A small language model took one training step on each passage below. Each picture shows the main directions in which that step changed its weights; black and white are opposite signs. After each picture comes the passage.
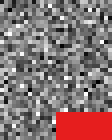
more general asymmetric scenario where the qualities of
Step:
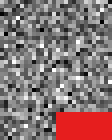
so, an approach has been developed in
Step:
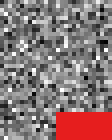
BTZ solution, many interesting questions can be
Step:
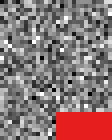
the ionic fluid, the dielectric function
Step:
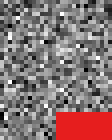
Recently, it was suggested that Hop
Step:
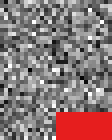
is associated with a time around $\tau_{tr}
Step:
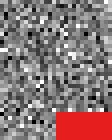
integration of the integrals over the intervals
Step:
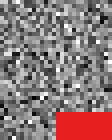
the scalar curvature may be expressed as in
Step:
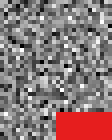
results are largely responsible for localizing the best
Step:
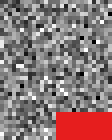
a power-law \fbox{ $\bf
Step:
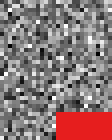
how close each of their mentees was to
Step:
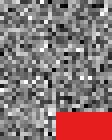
Fig. 1 Optical reflectance of a
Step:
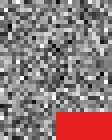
in Fig. 2(a). The generated comb has
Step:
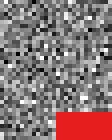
mean multiplicities $\bar{N}_{\rm
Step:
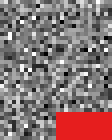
mirror 1, such that gravitational interactions between
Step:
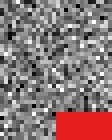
where it remains unchanged in the
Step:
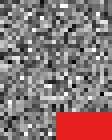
S\~{a}o Carlos,
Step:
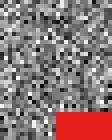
7, and 8) were applied in Phase
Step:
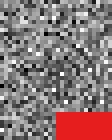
Lindblad form and describe damping and
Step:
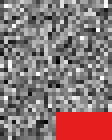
Science, Office of Science, US
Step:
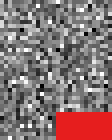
\end{equation} \noindent with a depth
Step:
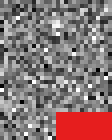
fermions. We, however, offer an
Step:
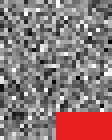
act on the metric function $\theta_A$;
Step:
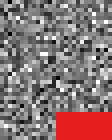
across all analyses, replacing the
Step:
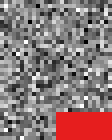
attention falls (and then, another
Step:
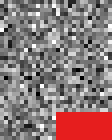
$\beta\thineq 0.3$. We
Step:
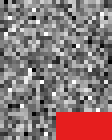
very simplest type of timer, whose output
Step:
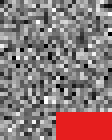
combines measurements from the aerogel threshold
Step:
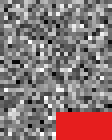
are opposite to each other as seen from
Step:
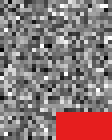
when extrapolated to the full Run II
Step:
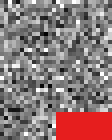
halo to the Earth. Note that
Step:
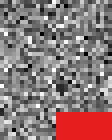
remove systematic errors, we have performed our measurements using
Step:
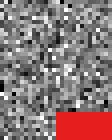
shows attraction of the real eigenvalues and
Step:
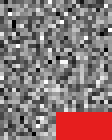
both cases, a Breit-Wigner
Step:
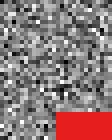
asteroseismology can help in improving
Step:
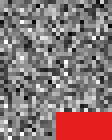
\sigma_{xy} d$ constant, we obtain
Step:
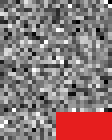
the bands was arbitrary, as we were only
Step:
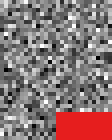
Stage 0 - Synthesis, which
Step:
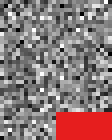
IRAC, M: MIPS). Note that
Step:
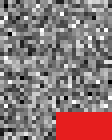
length, $T_{ph} \times
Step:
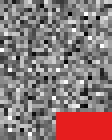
of the calculations from these equations are expressed in the chosen
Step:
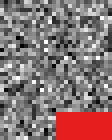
is the matrix quantum mechanics defined by the path integral
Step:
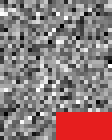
shear stress at which the break-down
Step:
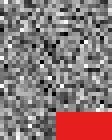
the logarithm, we immediately obtain
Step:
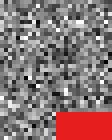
\end{equation} The previous model can be
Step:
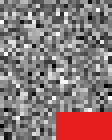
\int \d^4 x \left(
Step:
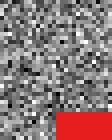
for $\lambda=1$. On the other hand,
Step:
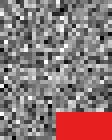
their phases. Then, we extracted the first
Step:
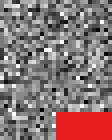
Sharpe for useful discussions. He would
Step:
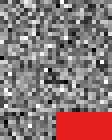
an essential tool for testing the underlying QCD
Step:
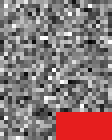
Node C will be his second closest relation,
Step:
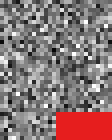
frame time $t'$ to the laboratory frame
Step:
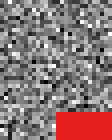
modes. Full numerical simulations demonstrate that in
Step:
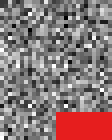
satisfies the Boltzmann equation
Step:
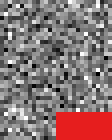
clean/noise), architectures
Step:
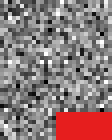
between competing or cooperating agents.
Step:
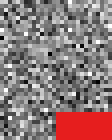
in the photonic crystals, as these effects will
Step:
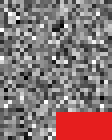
significant but equal to -0.12 at zero
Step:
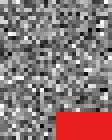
the electrons have a bi-Maxwellian
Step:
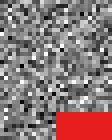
Category:} mini survey
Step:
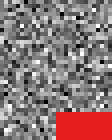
twice the bandwidth obtainable with coherent
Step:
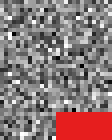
matrix with $(i,j)$-th element given
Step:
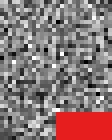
the temperature expansion. \subsection{Evolution of
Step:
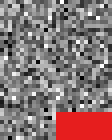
asking if parasusy QM of order
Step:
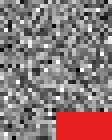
happens in the APM, see
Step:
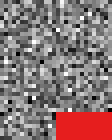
of statistics, the representation of the form
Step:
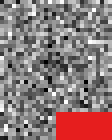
the Galilean field on a test particle we
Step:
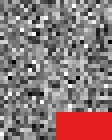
sampling bias and variance in these dimensions, but
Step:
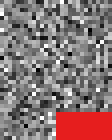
$\qq$ and $\pp$ from
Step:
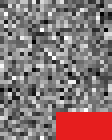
elements do not exist in the specimen, for
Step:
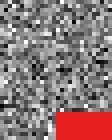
in `machine learning'. Instead I
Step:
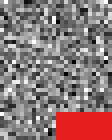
is well-known, the following two complex
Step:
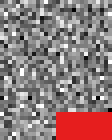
optimization could become an essential feature of AI
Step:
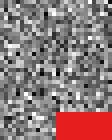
would most likely have to accept that even observed events
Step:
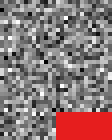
MLME strategy is as follows:
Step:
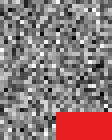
following the method of Ref.~\cite{ang}. We
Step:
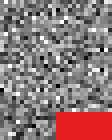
calculation, the following two-particle and three-particle
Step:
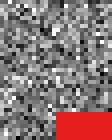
background events. The optimal upper limit of integration,
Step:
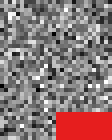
maximum values at the surface of the star. Moreover,
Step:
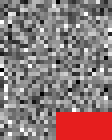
1$~Myr and even smaller while a NS
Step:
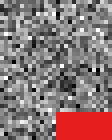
Wisconsin, Madison,
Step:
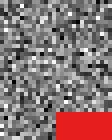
application, the molecular orbitals are usually obtained
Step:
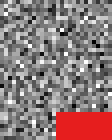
I10 at the Diamond Light
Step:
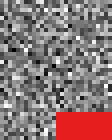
$A$ and $B$ represent the
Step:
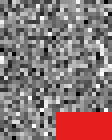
systematically reaches its maximal value at the
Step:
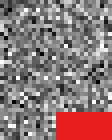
## Results **Films grown directly
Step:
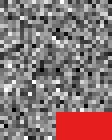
expectation is explicitly confirmed by the analysis of
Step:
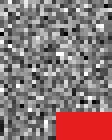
other surveys to constrain cosmological models with
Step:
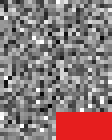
now to the effective action. For the double
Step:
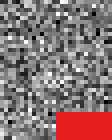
the suppression of thermal conductivity in filled
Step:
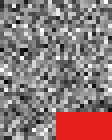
all entries $j<k$ which occur respectively
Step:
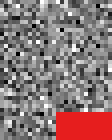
whose works are included. Contributors
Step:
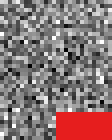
the measurement of CP violation in the
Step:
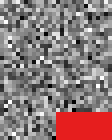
the ESPNet toolkit
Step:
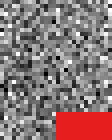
and we do not have specific knowledge about their size,
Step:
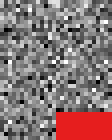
Al--Y melt. It is the
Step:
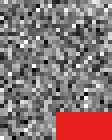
\subseteq \instances$.
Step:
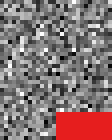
for the IDRiD data.
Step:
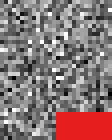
cooling rate corresponding to Eq.~(\ref{eq24})
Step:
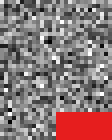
University of Science and Technology, Clear Water
